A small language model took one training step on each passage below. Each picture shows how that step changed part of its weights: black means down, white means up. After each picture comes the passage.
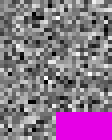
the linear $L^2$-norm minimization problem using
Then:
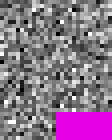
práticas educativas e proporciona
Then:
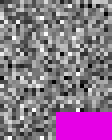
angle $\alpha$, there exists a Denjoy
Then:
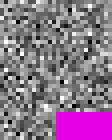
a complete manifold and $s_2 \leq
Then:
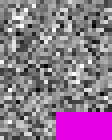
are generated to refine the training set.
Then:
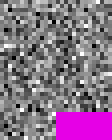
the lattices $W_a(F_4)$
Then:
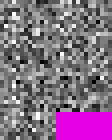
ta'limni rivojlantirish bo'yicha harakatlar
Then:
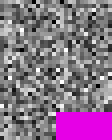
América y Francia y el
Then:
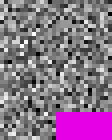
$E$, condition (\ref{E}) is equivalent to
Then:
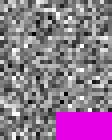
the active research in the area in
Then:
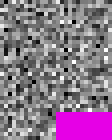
with real coefficients, where $W$ is the
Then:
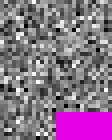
energy density functionals for odd-A systems are not
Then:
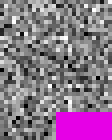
achieve this goal. However, when some
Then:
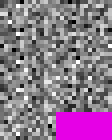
Department of Physics and Department of
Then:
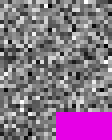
0$, the ten-dimensional fields take the following
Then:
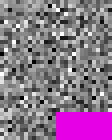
Обгортки 46,7
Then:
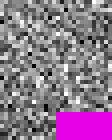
the standard Diophantine condition. }
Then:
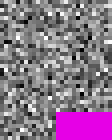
forma, foi imprescindível
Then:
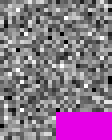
derived category setting). Since in this paper we
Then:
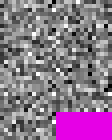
de Ciencia y Tecnología.
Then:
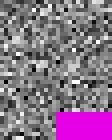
the long horizontal filaments. A total
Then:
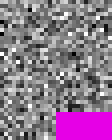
prior property of images and CS reconstruction
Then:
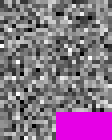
definite kernel represented by the series expansion
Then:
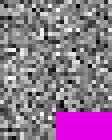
orthonormal basis $\{ e_i
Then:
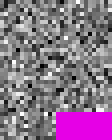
\ref{sec: derivation upper bound}.
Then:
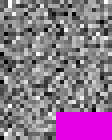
betrouwbare en gevalideerde
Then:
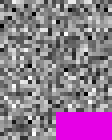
of the entanglement entropies is
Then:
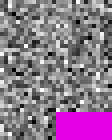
conhecimento, o compartilhamento de
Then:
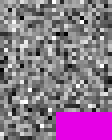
1$ for $d=3$. A little
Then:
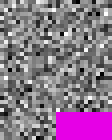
the trajectory in the coordinate time, where
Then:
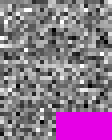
factor at a given impact parameter and longitudinal
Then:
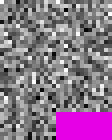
Phd, dotsent (O‘zbekiston);
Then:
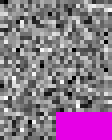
such that \begin{enumerate} \item
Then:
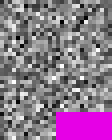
atom number-squeezed states and the
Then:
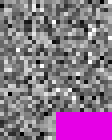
the parameters. Near the cylindrical
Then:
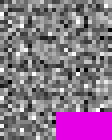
muhitini yaxshilashga yordam
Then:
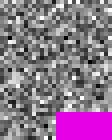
wieczór zamknie
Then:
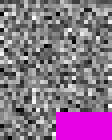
мувофиқ. Бундай
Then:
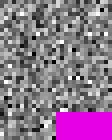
Theorem, the solutions of \eqref{1} have to
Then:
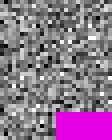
$\mathcal{N}_n$ (in particular one should
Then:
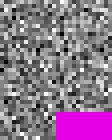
is tolerant to tens of
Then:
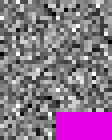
case. The remaining machinery is
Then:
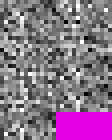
$\mathbf u$, $\mathbf J$, $\mathbf F$,
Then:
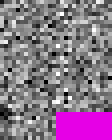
simulation of the time evolution of quantum states, the
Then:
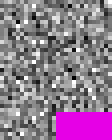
por meio da Lei municipal de
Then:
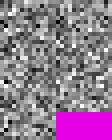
angular stability of the generic MS requires
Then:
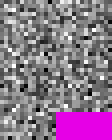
kerakki, tez neytronlarning
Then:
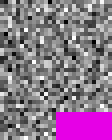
exposure} (P2), and
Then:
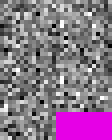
transition. Although the LA phonon
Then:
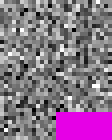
bend around the origin, due to an
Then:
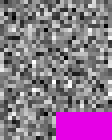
который предполагает
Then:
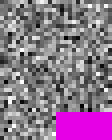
for every $\eta >0$ and every $k$
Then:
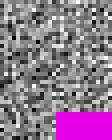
geometry}\label{ssec:bir} The
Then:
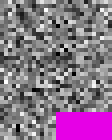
to‘g‘risida»gi O‘zbekiston
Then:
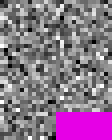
triples of roots (the relevance of this
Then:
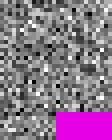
renormalization treatments, dimensional
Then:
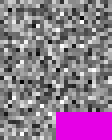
1$ and $v$ be the unique viscosity
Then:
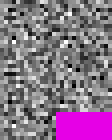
кількість атомів
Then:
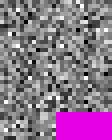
creating a social class of excluded and less
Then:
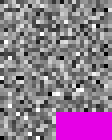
«благословенье и
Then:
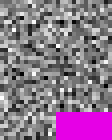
scintillation ${\rm t_r}$ is given
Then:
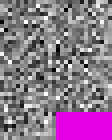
{Cotton}, {Schoeller}, \&
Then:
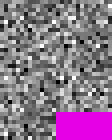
structure formation. In this work, we
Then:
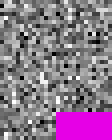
addition to estimation performance, the
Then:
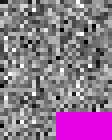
Grav.}\ }\textbf {\bibinfo {volume}
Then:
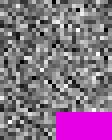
Detector (Protons) -
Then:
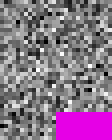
\ }The late-time behaviour is
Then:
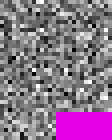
\end{align*} Therefore, the first equation in
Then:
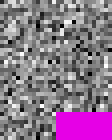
is expected to start in 2008, is the
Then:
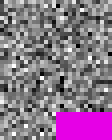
occurring in terms proportional to at least one
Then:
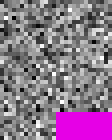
end of proving the existence result. For the
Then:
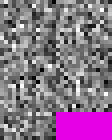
un *vicus*, cioè una
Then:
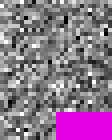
ibu hamil diseluruh dunia
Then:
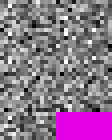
channeliser, producing a total of
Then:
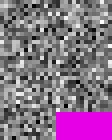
diagrams, \textit{Adv.
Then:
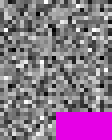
by Associated Universities, Inc.}
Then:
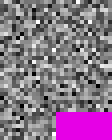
Na základě
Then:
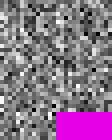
kuzatiladi, shaxsning ijtimoiy faolligi
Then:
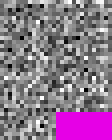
in extracting low-level acoustic
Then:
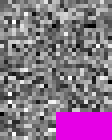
an isomorphism, since $F_{S}$ is
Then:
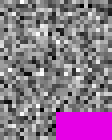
to air-tissue boundaries that
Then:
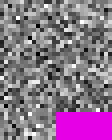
... Diese Vorkommnisse von
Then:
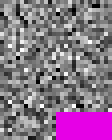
kritis dan kemampuan
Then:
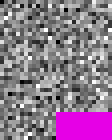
take the mean of the Gaussian fit to be the
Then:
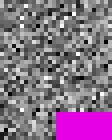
\mathtt{Precision} \times
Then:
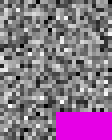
vector $p_\fp^0\in
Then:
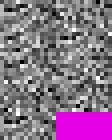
olmasına dair bk.
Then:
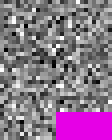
degree at most $n$) and the Bernstein
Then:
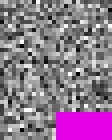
und Preußen sind die
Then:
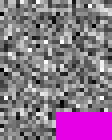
a sua cultura, suas
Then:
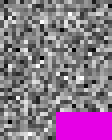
\emph{size} $s(G)$ of
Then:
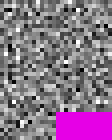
компаниях / А.В.
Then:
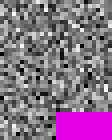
same as (2.). \item If
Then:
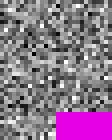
Engineering Journal*, vol. 349,
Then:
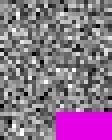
star. Here, $\mu$ and
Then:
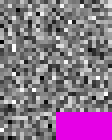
represents a whole spatial period of the
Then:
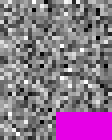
originale: Nesse sentido, o
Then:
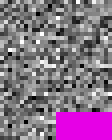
precoce quando comparado com a
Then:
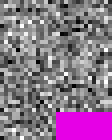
cases :\\ 1) We have a (first)
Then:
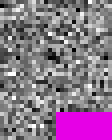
calculate the appropriate dimensionless coupling input
